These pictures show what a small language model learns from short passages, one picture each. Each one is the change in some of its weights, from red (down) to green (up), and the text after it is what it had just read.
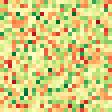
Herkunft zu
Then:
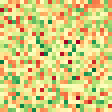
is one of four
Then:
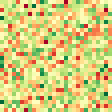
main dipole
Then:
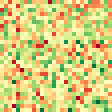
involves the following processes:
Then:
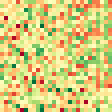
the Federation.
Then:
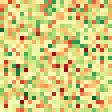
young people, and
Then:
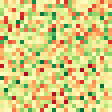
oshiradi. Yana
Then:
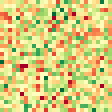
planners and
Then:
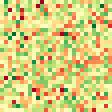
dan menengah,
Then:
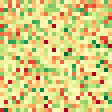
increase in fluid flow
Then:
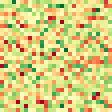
в формировании
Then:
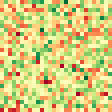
burning body fat
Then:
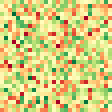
[See De
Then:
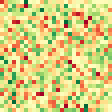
struck a chord
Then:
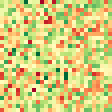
four schools of
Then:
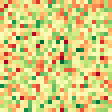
psychological, and social
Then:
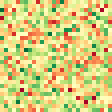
talab o‘quvchilarning
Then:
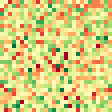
industry, taking into
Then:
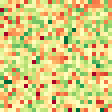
is growing across the
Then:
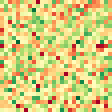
to the power of
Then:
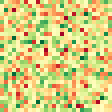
in the social roles
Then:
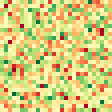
intelligence," analyzing
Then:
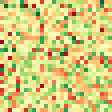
profile (number of
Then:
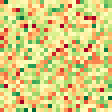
eine Partei nach
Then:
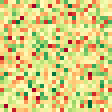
e dá outras
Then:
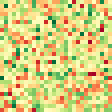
de libertad como
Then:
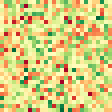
human rights provide a
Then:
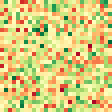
conducente al objetivo de
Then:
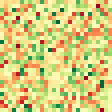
are incurred during
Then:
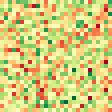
Perú es parte
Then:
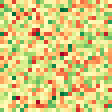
радовима и
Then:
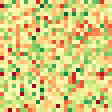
to the indigenous
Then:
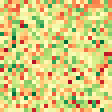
the LEA officers
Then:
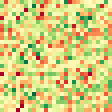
la concepción de
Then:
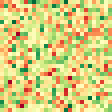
bastón que el
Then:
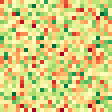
profissionais de campo
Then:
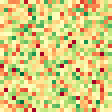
over the two years of
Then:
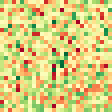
rats, aged
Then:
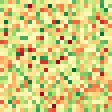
hook plate).
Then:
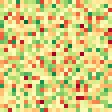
Нефть и
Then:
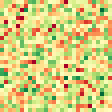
administration, her educational
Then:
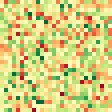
“S”, visando
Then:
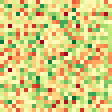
own sets of indicators to
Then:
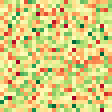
After Taxes,
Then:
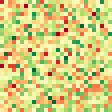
Kasih sayang
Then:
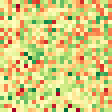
metrics to optimize
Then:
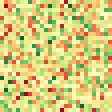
Development Studies,
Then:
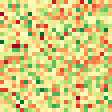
hydrocarbons and
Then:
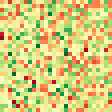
shakllaridan foydalanish hamda
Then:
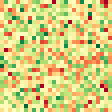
— висячий
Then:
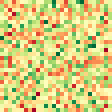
la gestion de la
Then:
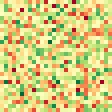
chiqish dinamikasi
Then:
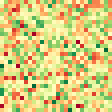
the psychological characteristics of
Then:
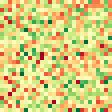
is taken (or
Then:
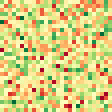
In south east
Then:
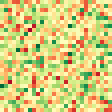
of a coupling with increased
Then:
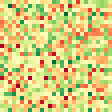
jest proste:
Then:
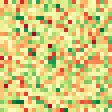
participación en el contexto
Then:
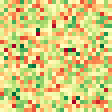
by detecting this we
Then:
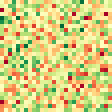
community alliance to
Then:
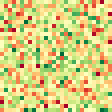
5–7 of general
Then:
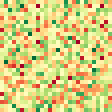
tejash, samarali
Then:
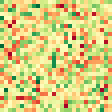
rectifier the
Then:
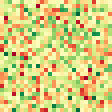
bilan 0,5mg
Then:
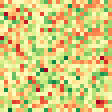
must be available despite
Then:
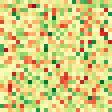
Las niñas
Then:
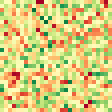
and suggest a possible
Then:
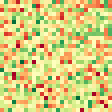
no significant relationship between
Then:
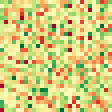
gas, this process was
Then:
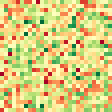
of another joint during a
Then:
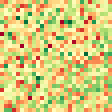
as thermal energy over
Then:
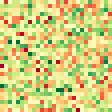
kompleksi amalga
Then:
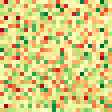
(Lim and
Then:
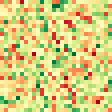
em enterramentos
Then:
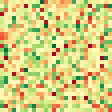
artist (see
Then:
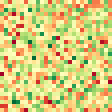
dans ce domaine.
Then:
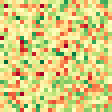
oogsten van
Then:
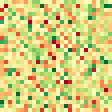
ва одил
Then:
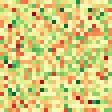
may cause a localized
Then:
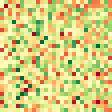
making and the initial
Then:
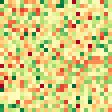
no longer a
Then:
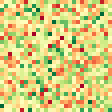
Warburg Institute
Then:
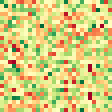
untuk mengadakan
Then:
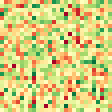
have changed their urban
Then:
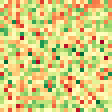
can be explained by a
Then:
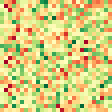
2011). In the entire
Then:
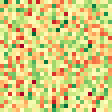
de”, quedando
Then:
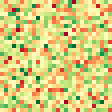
aniqlik alohida
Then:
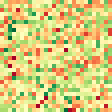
1: The volume of
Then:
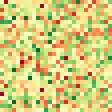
ishlash tizimining asosiy
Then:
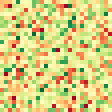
drew understandings
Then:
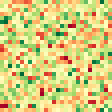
komt onder
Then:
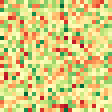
ser reescrita
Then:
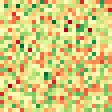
project, aiming to
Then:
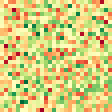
Method. III.
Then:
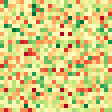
and Agriculture Organization of
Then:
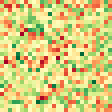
Tripura remains further
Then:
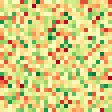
состоит в
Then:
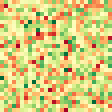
2 месяца
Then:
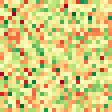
the posterior lower
